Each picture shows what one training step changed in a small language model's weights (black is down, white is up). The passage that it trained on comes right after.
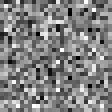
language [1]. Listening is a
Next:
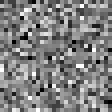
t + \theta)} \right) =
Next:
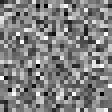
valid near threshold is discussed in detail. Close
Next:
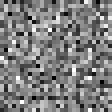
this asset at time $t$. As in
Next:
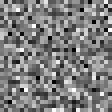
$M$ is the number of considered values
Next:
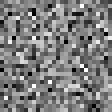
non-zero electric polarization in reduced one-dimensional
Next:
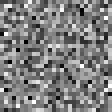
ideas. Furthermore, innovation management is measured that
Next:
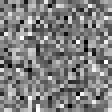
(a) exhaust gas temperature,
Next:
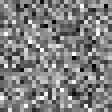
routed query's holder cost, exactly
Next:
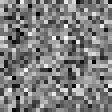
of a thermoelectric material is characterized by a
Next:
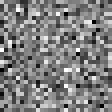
than that of the macroscopic results: the reason
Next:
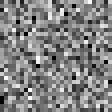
takes real values, i.e.,
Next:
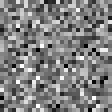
$\boldsymbol{V_{\Delta}} =
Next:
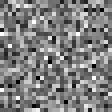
Ranking of models (Shewhart
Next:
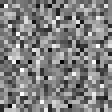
model and a measured energy spectrum in the region of
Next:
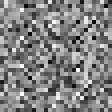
(i.e., pegylated and
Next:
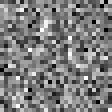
new drug. 3. Predictability and
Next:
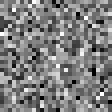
mica like plates from xylene;
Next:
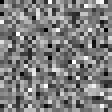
/ PBI / 2006 concerning Good
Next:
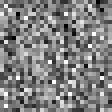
effect of the cylinder part, short cylinder
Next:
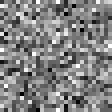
emerged as the most significant shared benefits for both
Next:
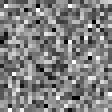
models of agroforestry. Strong
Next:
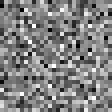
more well-developed creativity.
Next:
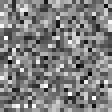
focus of mainstream Western Psychology.
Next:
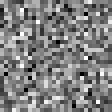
representing non-rectilinear complex
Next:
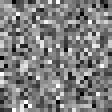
appear that altering the interfaces and
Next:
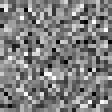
Isgur-Wise function is normalised
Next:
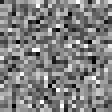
by water sprinkling and fanning was
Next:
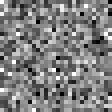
climate change mitigation. Many international efforts that
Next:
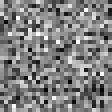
to use what they learned in other efforts;
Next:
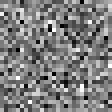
in which $\boldsymbol{x}$ is the
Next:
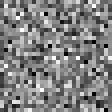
Figure 1d satisfies all these orientation relationships. The
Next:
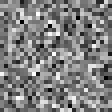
incomparable states, and study its relationship
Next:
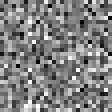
(IRS), large intelligent surface
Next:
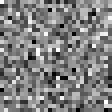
52 Retentate Expander
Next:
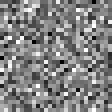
differentiated between two types of soil acidity,
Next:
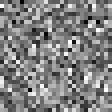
a geographic information system (QGIS)
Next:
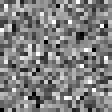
variables to be a predominant parameter that
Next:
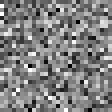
the overall performance was "very good".
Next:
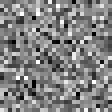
were folded to compare the shape of the
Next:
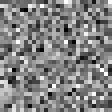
numerically by $$I_{yy} =
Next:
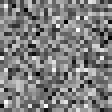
> V_\downarrow$, at positive field
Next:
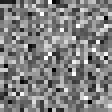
hard magnetic directions at 4.2K. This
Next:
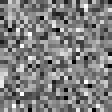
and decreasing distance between the micropiles,
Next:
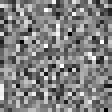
Türkiye. ² Department of
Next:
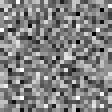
women's opportunities for higher education and allow them to
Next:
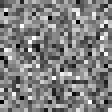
in testbed #2. As the area and
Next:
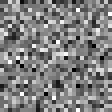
of the HI phase of the EBHM
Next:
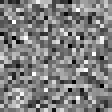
fractional linear polarization of incident light $\delta =
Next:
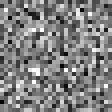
Several key conclusions may be drawn concerning the
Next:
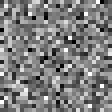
However, there are uncertainties that require further research.
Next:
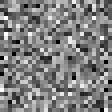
elements in vertebrate, insect,
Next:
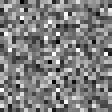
on the limitations and problems introduced above, in this
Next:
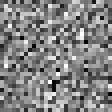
additional corrections, which are not so important here.
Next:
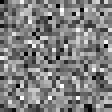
Table 1 documents all the input necessary for executing
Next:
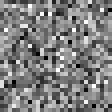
resonances with sufficient accuracy for spectroscopy. One
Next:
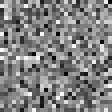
is released as radiation. Figure 6 -
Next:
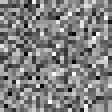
Comparativism Savigny's
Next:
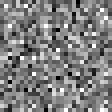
implementation plan of practice teaching, building
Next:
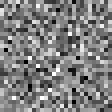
Glucose Tolerance;
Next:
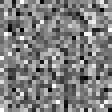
true, realistic and irreducibly
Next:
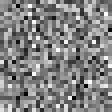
reversibility, is a key diagnostic tool.
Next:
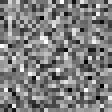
and Tessellation etc. This study's
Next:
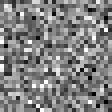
ecosystem - camel can tolerate high
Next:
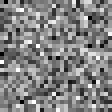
for ferromagnetic Ising interactions not included in
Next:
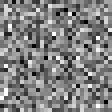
additional source of supply. This water is not
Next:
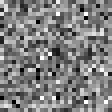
that in systems where agents have longer memories,
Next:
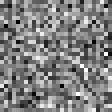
(a) The in-plane dispersion relations for
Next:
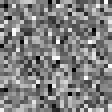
Ar = aryl, heteroaryl R
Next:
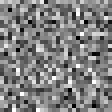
\phi ) + \bar \phi \star
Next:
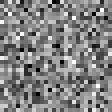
is the length of the boundary, and
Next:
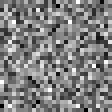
they are rather a presentation of the current
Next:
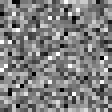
geometries. \subsubsection{Case 2}
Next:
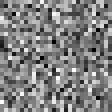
Cytology and Thyroid
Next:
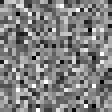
singlet Cooper-channel interaction,
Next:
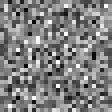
individual FA, BMI,
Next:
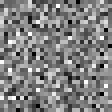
a penalty term to reduce the magnitude of the
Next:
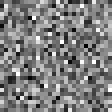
cutoff. To do this, we fit a
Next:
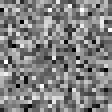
the shrinkage, is attested
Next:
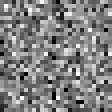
engagement in comprehensive defense. Drawing on social
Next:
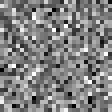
of Education 73 18.0 Knowledge
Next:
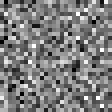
reported on the plot). Fig. 3.
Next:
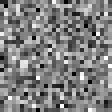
substances that delay or inhibit oxidative
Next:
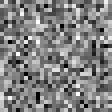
Apart from delivering a drug to
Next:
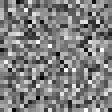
parallaxes are all in the range of
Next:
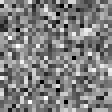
obtained in Rodr\'\i
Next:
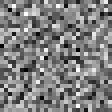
2b, the color scale in Fig.
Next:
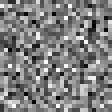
biodiesel produced. Recent growth of the
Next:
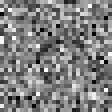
apparently unrelated phenomena: electricity,
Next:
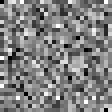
introduce intra- and inter-observer
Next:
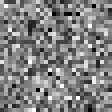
resources to run specialized applications for various
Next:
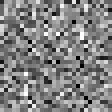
ideal model which requires no species-based parameters.
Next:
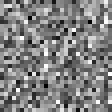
contact and $\rho$-meson diagrams and the
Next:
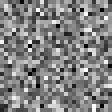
useful applications, I remember coming up with an
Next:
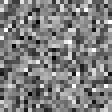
values of ξ for the different salts used
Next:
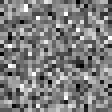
1. To understand why it is that
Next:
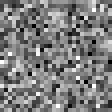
Mixing of the hydrothermal fluids with
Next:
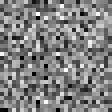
assessment of new therapies against this type of
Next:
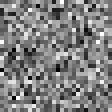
to public health has been debated by the
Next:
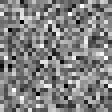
in [5] and is consisting of
